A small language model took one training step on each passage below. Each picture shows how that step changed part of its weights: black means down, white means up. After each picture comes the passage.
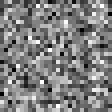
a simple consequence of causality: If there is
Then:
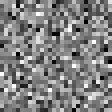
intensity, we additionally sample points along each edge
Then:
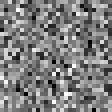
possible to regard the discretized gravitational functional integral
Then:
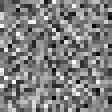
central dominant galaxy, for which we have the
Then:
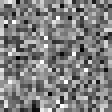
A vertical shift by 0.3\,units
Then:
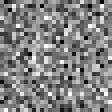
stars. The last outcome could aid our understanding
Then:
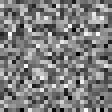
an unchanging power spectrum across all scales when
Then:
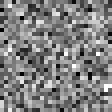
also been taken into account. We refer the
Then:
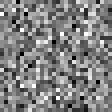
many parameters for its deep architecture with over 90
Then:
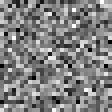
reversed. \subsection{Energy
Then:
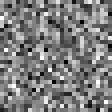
light of this discovery, it is natural to ask
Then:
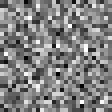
the price of a cryptocurrency
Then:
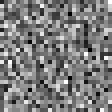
are into $AW^\pm$ and
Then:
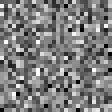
the surprising consequence was that, particularly for
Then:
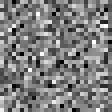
for discovering clusters in large spatial
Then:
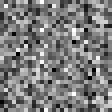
regions and therefore less strict, to season
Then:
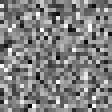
for $Y^{(6)}$ via normal vectors
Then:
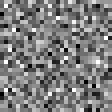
ourselves to a one-dimensional version of
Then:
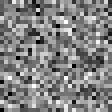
eq.(\ref{a008}). The numerical
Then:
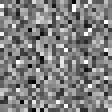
the lepton doublet as a function of
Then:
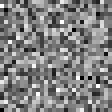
it to a file. \item The extensive
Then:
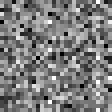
compared to the limiting case of a flat wall
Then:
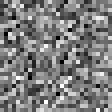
1.2$) was determined, in good agreement
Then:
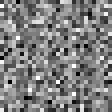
averaging over the steady-state response to the
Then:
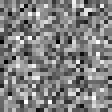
disconnected service). Since the centrality
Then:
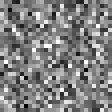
where decay was invoked to evade
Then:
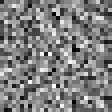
0.0001$ for the case when
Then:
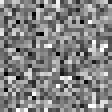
Probabilities | 1→1 |
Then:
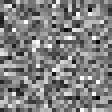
thickness was deposited using magnetron
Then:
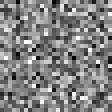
$\Gamma_{\mathcal{X}}$. For the image
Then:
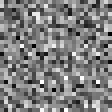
is carried out by applying Bray's theorem derived
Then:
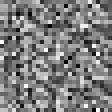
mass generating (massive and charged) scalar
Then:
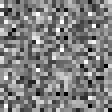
the distance from the beam center. The initiation
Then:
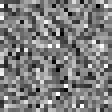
at $\overline{g}$ is totally
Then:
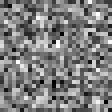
note, however, that the intermediate states
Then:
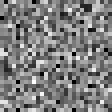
few bit errors can substantially distort image quality,
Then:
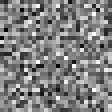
for \( W^{out}\left( \mu
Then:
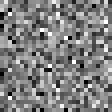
at the bottom (Targett et
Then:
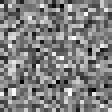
$G m_p m_c
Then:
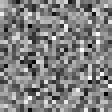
be adjusted to accommodate very high
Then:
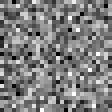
that of Re(0001). Consequently, Mo
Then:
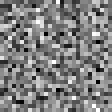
(MUDF) lines. }
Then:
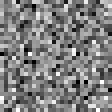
meV occurs at Weyl points in this
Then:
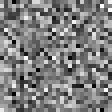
of equilibrium. The observation is related to the vanishing
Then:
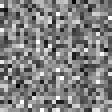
to the spectral norm in its default configuration,
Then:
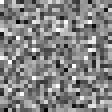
| | PMOS | Single 2X |
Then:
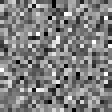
these examples transform covariantly their time-ordered products
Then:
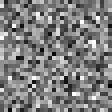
has to be peaked around the nominal
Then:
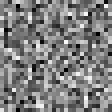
(right) is the Si3N4
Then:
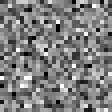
soft mass-squared parameters also must be chosen
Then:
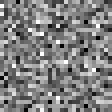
the emergence of fractional quantization in their transport
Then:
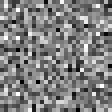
chosen as $L_s = T_p
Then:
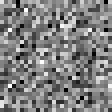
observations across all interaction regimes, inviting further theoretical
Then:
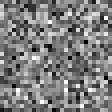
assume that the correlation time of noise is negligible relative
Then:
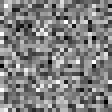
an appropriate temperature: \begin{equation}
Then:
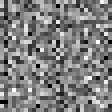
to right}: mosaic disks with angular radius
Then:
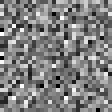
test the non-Gaussianity of the error
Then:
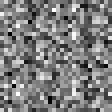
or not applicable in the following case, where
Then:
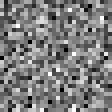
more than they resemble themselves in different
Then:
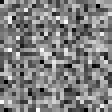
overestimates the energy deposition in
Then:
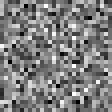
incorporating the effects of nonlinear elastic deformations,
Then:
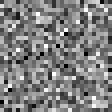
the current most important public health problem. In addition
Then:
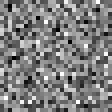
versus $j$. To this end, in
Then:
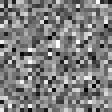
symmetry-breaking effect induced by a SiC
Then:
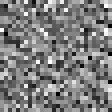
I. Karar, H.I.
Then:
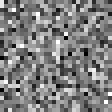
(with real or virtual $h^{0}$)
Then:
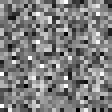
or scales of galaxy clusters can be testified after
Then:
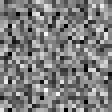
and the NAMD MD code, has
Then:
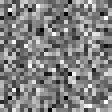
main results of the test activities performed on
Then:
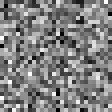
A) in the region $- 0.18 <
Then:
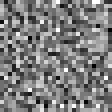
INCT-FCx, and by the
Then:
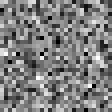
some years, constructing an RIBE scheme
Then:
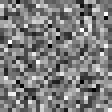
a few. Finally, the use of large
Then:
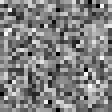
MEG as well. The proposed scheme is
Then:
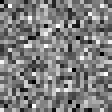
$V_{\mu}$ is sampled from a continuous
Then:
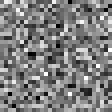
monotonically increasing trend with respect to both
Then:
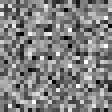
the fluid velocity is small relative to the thermal
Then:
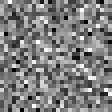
rotations about the direction of magnetic field ---
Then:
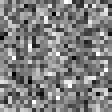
circumvent this restriction is averaging over
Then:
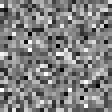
to the average value preferred by our sample
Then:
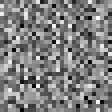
replace these variables with the corresponding operators,
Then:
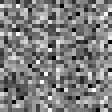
that the basic mechanism preventing black hole formation in
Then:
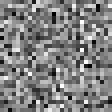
\qquad \text{where}~~~
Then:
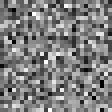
$\mu$ is additive. Then,
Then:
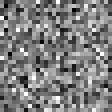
C5LD | Contrast at 5
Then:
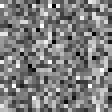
of this approximation for a quantitative estimate is given by
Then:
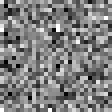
I-Ch transition temperature is given by
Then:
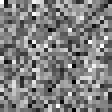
layers can be deeply investigated with nanoscale
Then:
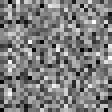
using the PIVLab Matlab package,
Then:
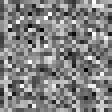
\bibnamefont {Yoo}},\ }\bibfield
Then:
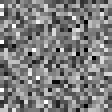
the decision-making for efficient usage was
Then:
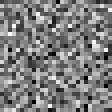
and the initial deviations from a straight line in the
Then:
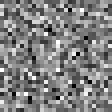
a naked singularity for the cases in
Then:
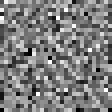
(\ref{carlo13}), the maximum energy
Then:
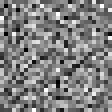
material presented in the previous articles. We have
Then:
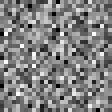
estimate the uncertainty from the MC generator, the
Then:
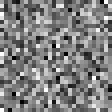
at $\rho = \infty$. They are replaced
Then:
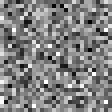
We suggest the arc-like radio emission is
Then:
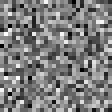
quadrupole term} in the {\it
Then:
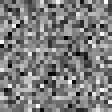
horizon, $r_{*}$, is effectively
